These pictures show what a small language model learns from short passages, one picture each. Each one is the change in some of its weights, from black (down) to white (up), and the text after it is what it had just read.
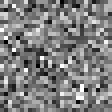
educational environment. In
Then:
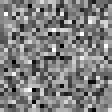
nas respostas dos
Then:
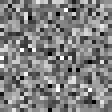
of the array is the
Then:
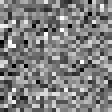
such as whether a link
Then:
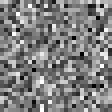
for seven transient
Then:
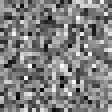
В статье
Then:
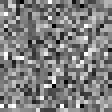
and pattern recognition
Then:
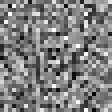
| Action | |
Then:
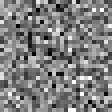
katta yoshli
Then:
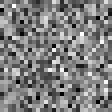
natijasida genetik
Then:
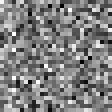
uni begona
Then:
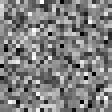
зависит от их
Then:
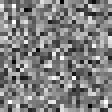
sucede en muchos
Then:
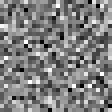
which possess small magnetic
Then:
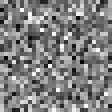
the UT basis.
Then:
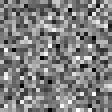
from the fact that
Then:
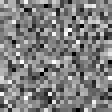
relatively high energy range.
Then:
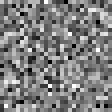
Hence the general
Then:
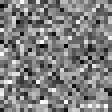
aux diverses
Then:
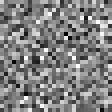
occurs with help of the
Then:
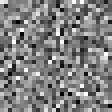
birth time and
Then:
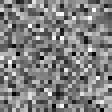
препарати для
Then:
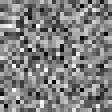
a sum of the
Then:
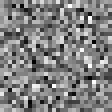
indicate the axis of the
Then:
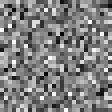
is worth to
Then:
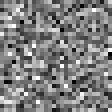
prestare a unor
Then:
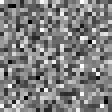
therefore, the thermal force
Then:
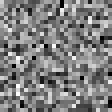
reduce errors caused by
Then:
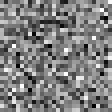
– deb iltijo
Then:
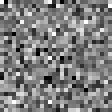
20 cm de largo
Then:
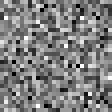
As a consequence,
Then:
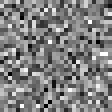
if one wishes to
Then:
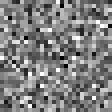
interpretation of the individual objects
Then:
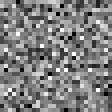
exisiting IFS
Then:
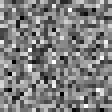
повний опис
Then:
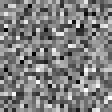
sistema brasileiro de
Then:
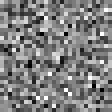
aligned preferentially with
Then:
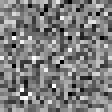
different shades of
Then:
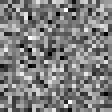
of the connection:
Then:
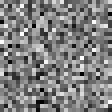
to network integration,
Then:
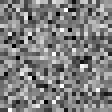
of the saved
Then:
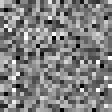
de clase social
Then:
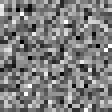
perceive more surface details
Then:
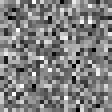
деятельность органов
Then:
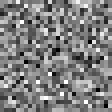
we chose the
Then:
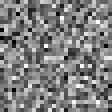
the learning process is not
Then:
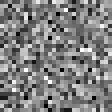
of its particles by
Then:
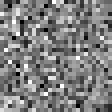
MPO by appropriately
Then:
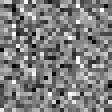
nacional. Não
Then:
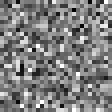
for the macroscopic
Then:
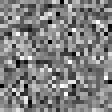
charge densities of the non
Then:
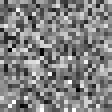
as early experimental measurements
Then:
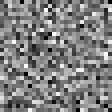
va yechimlar
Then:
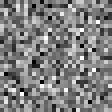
With these parameters, the
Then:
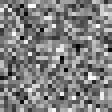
facilitate large-scale
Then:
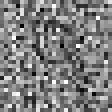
e à paixão
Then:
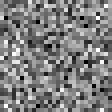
The question is, can
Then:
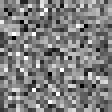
By considering qubit channels
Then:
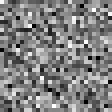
irregular spectrum will
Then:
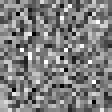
the number of protein
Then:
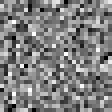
not yet discussed. And
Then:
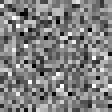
be possible to at least
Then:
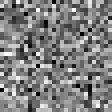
a new method for
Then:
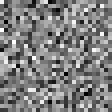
is often used as a
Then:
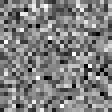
As opiniões são
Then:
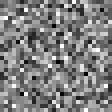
the Al coating.
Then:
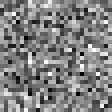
responsable, que es
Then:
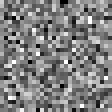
и политички
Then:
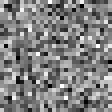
rico, para ver
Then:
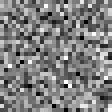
clear finite-size
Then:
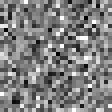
which microscopic and
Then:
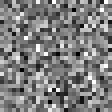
for ORC
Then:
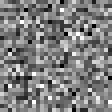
² Членов
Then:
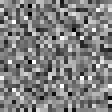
starts to select
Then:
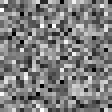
pendidikan Islam yang
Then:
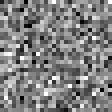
a diversified
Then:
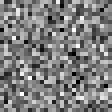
same result. When the
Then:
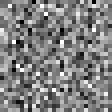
were taken into account
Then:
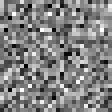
would expect the university
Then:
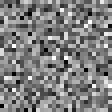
surface tension) to
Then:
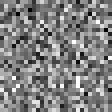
the \Teff\
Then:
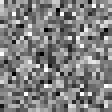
does not contribute to
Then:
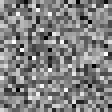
va construir un
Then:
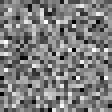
superado una primera
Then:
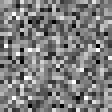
ekan, uning
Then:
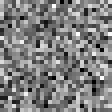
на входе
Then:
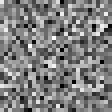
sensitivity as obtained in
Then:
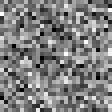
o Ministério
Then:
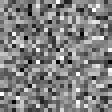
organlarida qaror
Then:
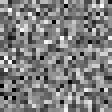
whose Hamiltonian is defined with
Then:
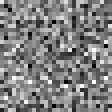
validade na preservação
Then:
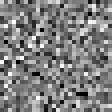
transit time and the
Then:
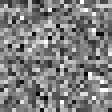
triangles, the
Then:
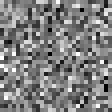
key observation is that the
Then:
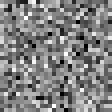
flakes are
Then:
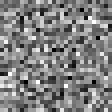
electron capture reactions:
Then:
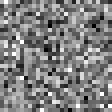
The article deals with
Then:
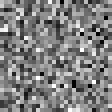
de traducción,
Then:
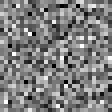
Material to Ref.
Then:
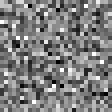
Simon Fraser
